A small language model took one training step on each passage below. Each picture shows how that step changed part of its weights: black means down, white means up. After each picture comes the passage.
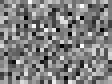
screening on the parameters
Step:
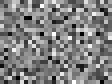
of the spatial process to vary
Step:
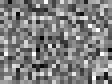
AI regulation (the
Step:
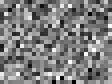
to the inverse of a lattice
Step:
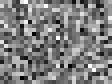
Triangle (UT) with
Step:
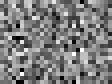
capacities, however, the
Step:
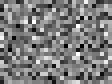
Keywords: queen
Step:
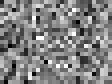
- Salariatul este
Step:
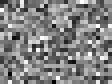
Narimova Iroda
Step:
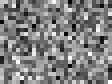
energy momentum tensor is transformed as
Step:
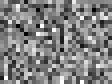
the flexibility of
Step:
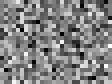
ishchi soha hosil
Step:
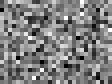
y obtener una visión
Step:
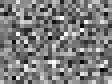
embeddings. We further
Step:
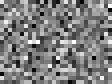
impact of missing data.
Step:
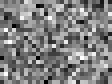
radius $R_0 =
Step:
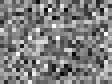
el primer manuscrito
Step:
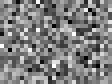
and time scales, measurements can
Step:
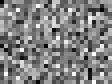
THE OLDEST
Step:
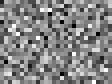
of CNTs just
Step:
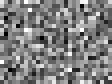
stabile și care
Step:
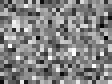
statistically significant differences were observed
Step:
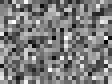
the barrier wave scattering
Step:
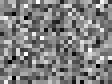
shortening of the
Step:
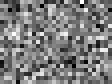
URLLC service
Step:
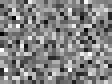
but reflects the time
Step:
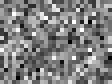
nas experiências de
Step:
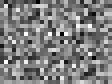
\left( \frac{N
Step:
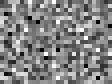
of the background function shows that,
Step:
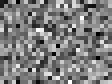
tiempo real. -
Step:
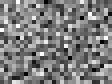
\end{equation} There
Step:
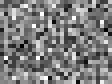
this area, displays
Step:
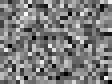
a été estimé
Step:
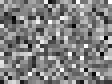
que a entidade
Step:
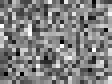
el sentido no puede
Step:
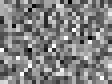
os juízos de
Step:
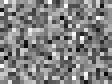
baliq bilur.
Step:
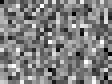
defects also suppress
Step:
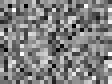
the weak interaction is well characterized
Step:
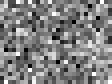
дамда аксарият
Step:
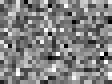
permissible by observations or
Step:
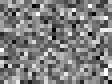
(d) with dotted
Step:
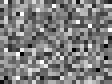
operam de maneira a
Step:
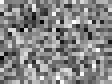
мови тексту
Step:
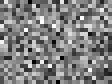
time step, with time
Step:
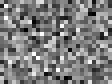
\color{blue} We
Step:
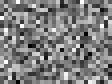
educational sciences,
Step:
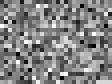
as appropriate. The initial
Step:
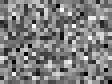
a reflection of the
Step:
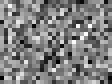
the proposed methodology we used
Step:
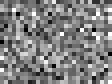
{\bibfield {journal} {\bibinfo
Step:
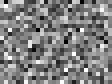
arquivos serão
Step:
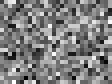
относиться к
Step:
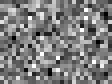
worden gedeeld
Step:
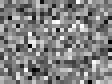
spin network from entangled states
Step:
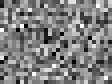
population-level analyses.
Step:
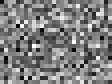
de Ribeiro et
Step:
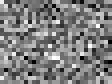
La misma será
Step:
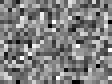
el 42% de los
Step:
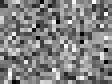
straightforward since
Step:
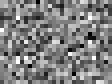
where \begin{equation}
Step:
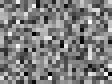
Medical science,
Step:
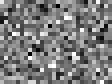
to a particular circuit
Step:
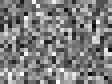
bore sight correction is
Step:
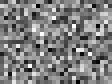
or a channel of
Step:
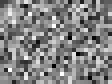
alohida ahamiyat
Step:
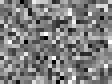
die Frage nach der
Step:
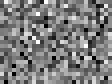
and add to the results from
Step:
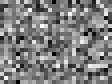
When $|R|
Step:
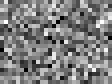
Voláteis e
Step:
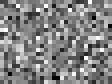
ML (Basha,
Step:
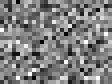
impactam o sofrimento
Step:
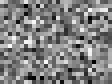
Em sua maioria,
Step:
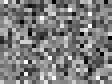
$} \subsection{The
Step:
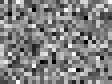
as the BER increases.
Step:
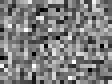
Contrario a lo
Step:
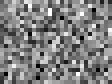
mechanisms curves when the
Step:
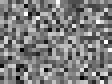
vida sexual.
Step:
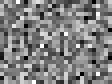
\text{for} &
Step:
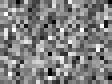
$1/2$ particle
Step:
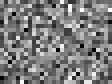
case of problematic
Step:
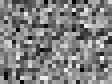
– kasb sohibi
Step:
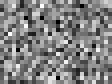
va ota-onalarning
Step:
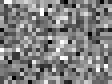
steady-state we
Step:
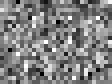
peserta didik
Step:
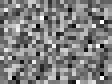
spectral types} The data point
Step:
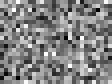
4 tratamientos y
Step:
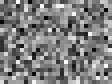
have Lorentz spin
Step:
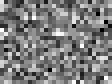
simulations are fiducial
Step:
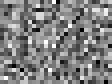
transferred to unseen
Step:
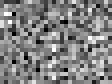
Many-body problem
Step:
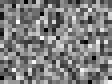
article provides information about the
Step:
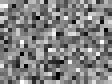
Ф. Гармония
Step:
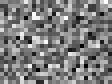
\end{equation} where
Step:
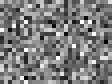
otro lado, el
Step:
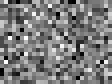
una datación de 1895
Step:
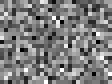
liés à son application
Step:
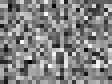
the TeV energies.
